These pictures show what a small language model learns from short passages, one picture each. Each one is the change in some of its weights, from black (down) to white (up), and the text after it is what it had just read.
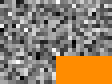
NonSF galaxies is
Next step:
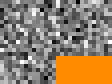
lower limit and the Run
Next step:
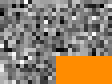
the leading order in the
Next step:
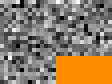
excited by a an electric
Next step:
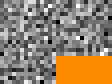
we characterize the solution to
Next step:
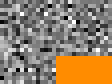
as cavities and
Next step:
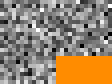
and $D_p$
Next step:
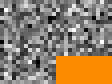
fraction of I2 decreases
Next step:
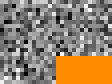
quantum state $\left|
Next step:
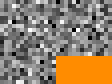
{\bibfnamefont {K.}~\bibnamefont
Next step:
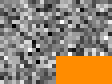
soil erosion,
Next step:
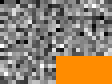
in a spatially and
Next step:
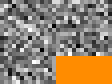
= 6$, respectively, and
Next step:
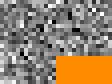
has the opposite direction
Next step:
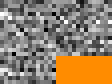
a more general form of
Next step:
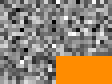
type A assignment is
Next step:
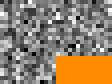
DT}$) and the
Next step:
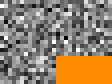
with preconditioning and
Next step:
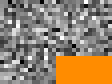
from the plane-parallel
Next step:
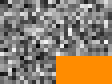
Trajectories in
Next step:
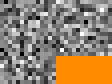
determine the magnetization
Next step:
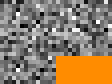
renormalized effective magnetic field
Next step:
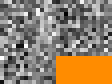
In summary, three factors
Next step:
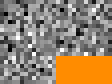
solid state quantum system suited
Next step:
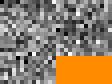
same values for sufficiently high
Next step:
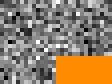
at room temperature.
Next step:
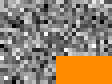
transition metal ions.
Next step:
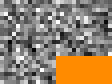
peculiar point
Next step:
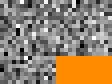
therapy gives
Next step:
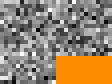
Previous Work}
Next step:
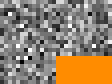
along the path. The
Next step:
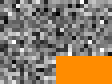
the Wilson ratio
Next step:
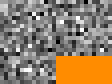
the plots, suggesting
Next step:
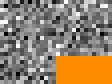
Theory}, year =
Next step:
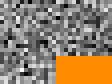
position $x$ along the
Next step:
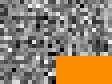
in the bottom layer.
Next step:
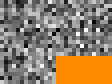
based on AFM induced
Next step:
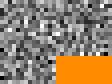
judgments, and
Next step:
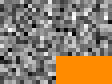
valence bonds between
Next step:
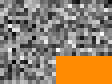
Similar to type I
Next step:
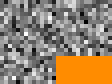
used to produce a sample.
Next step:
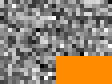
of the CM excitation
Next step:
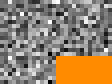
galaxies contain gas similar to
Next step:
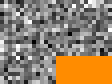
mass matrices arising from dimension
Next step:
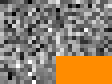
solid straight lines are the
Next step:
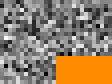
proportional to $I$,
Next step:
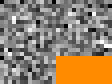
nature of this attractor
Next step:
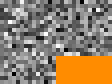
executed on discrete data
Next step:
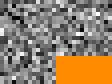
significantly complicates the
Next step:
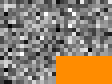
focusing on a constantly
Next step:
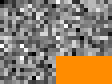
sources located on either side
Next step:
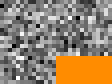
In addition, geometric
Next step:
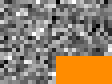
LOFAR and
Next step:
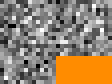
with relevance$\geq
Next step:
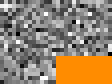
which the Killing vector
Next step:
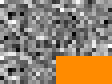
back-to-back decay
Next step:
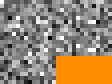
68 objects with high resolution
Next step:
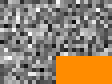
light curve are very similar to
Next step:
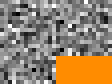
attributes. If a
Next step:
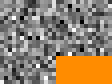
HLS approach,
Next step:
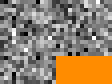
AIII. Class
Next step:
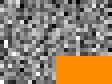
allow us to discover many
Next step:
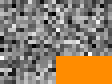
recover from these pathological
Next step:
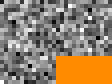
say the consistent one also
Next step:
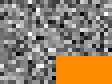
wind turbines and
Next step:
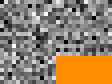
decomposition theorem then
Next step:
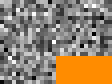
in most cases. A question
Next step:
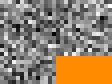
velocity techniques will provide real constraints
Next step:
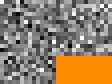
each step, and the system
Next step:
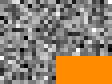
is primarily subject to
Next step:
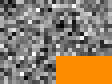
spread $\delta >
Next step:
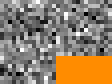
ionization structure of the
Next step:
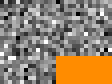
agreement has come at the
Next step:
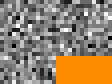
jet ejection.
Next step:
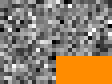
(through grants
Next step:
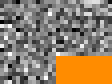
of magnetic field and gravity,
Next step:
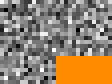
on research-accessible
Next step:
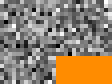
scattering. The available power also
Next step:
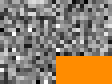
of these results and the corresponding
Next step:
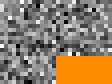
6 hours to allow
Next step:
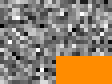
stars/dust geometry
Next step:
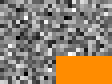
\mu \Db
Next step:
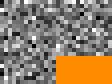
(day side) &
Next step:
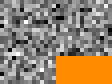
introduces an additions
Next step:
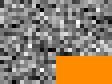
processing are plotted in
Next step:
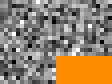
is a non-trivial
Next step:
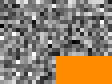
from quasi-static and
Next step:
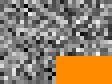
(WPI), University
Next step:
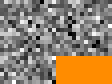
>48h. The clear
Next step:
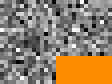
the polarization matrix is
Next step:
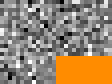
solid gel bilayer
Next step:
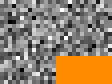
main QCD schemes for
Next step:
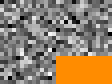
has been used previously
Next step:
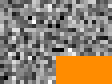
other FeSCs.
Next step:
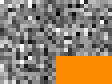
the calculation of the temperature of
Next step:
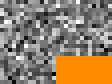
to reflect the local,
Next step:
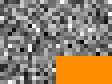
more than 10%. We
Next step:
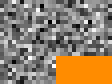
a grating with
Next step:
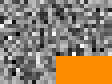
a given magnitude. We construct
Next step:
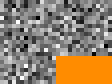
\right| < \infty
